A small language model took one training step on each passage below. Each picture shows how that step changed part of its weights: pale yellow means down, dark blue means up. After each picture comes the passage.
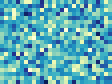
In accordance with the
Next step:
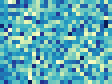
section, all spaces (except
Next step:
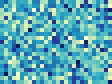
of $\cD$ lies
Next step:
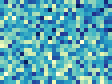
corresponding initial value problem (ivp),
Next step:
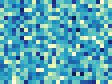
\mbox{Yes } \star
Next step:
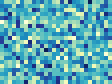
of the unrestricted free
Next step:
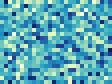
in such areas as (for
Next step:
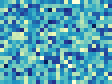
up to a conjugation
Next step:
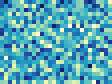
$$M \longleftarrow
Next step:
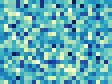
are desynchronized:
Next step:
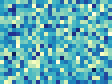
tree $k$-spanner
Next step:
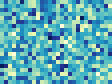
X$ consisting of those
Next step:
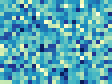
h - \int_\Omega
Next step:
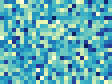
to Dan Abramovich
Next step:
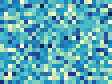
$W$-invariants. Since
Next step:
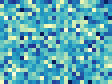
together with the lift of
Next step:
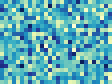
\end{equation*} where
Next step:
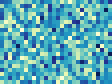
eigenvalues of the operator
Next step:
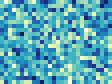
need to show that for every
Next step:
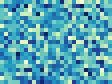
on a complete bipartite
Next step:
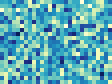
kernel, we
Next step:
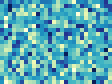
An elementary proof of
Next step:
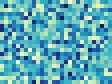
optimization}. \newblock
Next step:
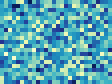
the inclusions above are
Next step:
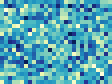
\beg{align} \d
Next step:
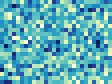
of letters, let
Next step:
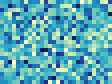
$C_{2}$ such that
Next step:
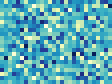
} $$ from the set of
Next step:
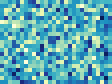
evidently that
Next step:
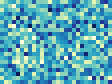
\to H$ is the
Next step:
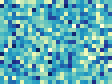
spaces. \medskip We
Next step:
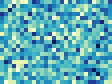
the global invariants
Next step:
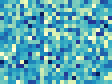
by \begin{eqnarray}
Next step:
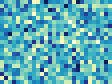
choose two complex numbers $r,
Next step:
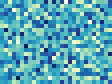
for the authors of
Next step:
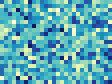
to the many ($\nu =
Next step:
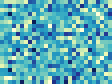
\bibitem{r1} or
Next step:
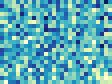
is an annulus. Let
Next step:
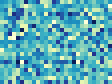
functions in their famous work .
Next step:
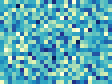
was considered only for the
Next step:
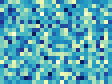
where FEM cannot supply
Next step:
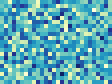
from those of the standard
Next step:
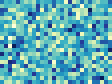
$\lambda$ be any real number.
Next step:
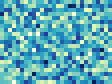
$\Phi_\mu$ denote the distribution
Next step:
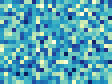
in \cite{LZ} where
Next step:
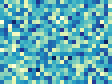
be the subspace spanned
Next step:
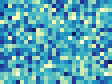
is a localic version of
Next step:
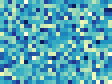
lemma provides canonical
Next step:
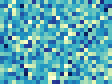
of finite abelian groups. }
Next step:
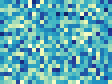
characteristic, therefore we may assume
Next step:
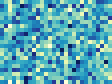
are given by $\alpha$ and
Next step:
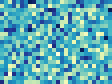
but positive definite system. The
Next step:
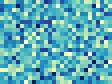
$x\in S$ is
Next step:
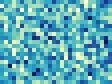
These results show that the
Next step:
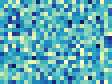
e Applicazioni
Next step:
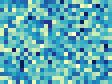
that $f(z)$ is holomorphic
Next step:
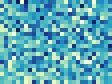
using the virtual
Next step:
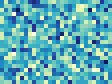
and $t$ affect
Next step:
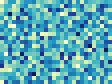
N$ such that the sequence
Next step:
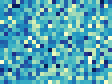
property behaves under
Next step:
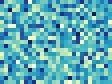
finite of type $F$ if
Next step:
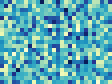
soft mappings
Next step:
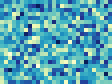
(\sqrt{\gamma} - \sqrt
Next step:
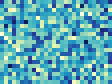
above {\bf and} to the left
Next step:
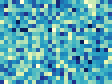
average of capsule
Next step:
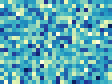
with an NC configuration
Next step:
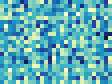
couple it with a
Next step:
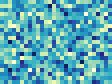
= \EE_\varphi^\infty
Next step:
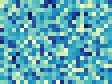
analogous to that of Theorem
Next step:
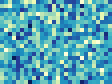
\; \sin \varphi -
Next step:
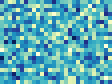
$S = 0$ whenever
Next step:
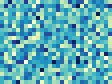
such that $[X,\ad
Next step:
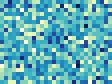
of $Aut(D)$, the
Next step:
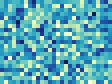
the joint densities of
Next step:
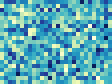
a closed loop that we
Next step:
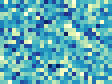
is only true in the
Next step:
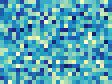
\cr M(\gamma,
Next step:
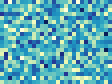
the conditional distribution of the
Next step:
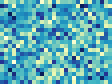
i/3}$. The purpose
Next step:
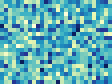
just along a large enough
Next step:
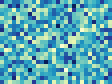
structural reduction that
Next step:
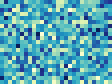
to infinity, of the following
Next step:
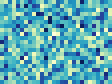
SCP iteration,
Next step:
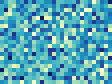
mean and variance
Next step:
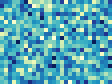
the assumption on the presence of
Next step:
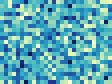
this implies $\dim_{\mathbb
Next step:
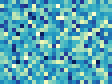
can not decrease the
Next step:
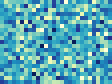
the state vector and the control
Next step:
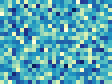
the tropical identity
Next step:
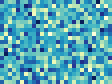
fraction methods}} by
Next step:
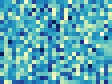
topological category. As an
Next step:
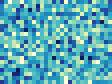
the singularity in the conifold
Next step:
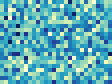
concludes the article.
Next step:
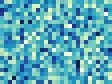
$M$ and $Ric$
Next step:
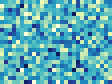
regular fiber on $\partial
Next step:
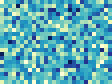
zero and $\Theta$ tends
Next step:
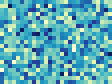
w as shown in figure 4.
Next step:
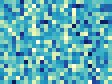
$n=0$, although
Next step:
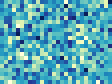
in (\ref{f}), we can
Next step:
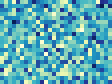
We are now ready to prove
